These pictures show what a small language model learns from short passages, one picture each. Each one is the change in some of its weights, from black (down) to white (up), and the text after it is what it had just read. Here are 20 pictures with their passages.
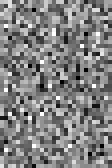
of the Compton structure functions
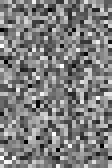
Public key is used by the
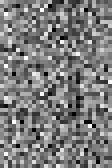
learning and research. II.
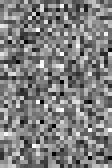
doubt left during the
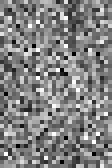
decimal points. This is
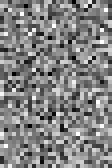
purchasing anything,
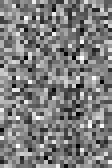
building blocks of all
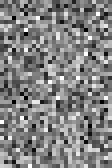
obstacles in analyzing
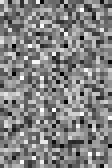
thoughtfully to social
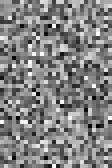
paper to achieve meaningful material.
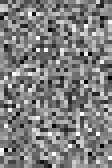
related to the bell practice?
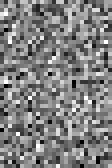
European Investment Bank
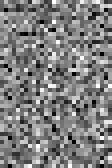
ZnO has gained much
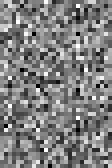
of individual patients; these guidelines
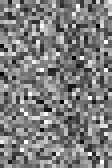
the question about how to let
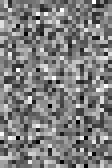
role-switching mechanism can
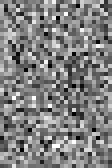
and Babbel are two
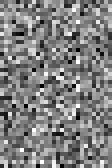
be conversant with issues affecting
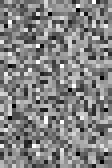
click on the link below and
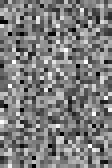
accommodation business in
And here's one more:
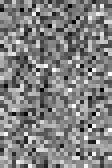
the aqueous solution of
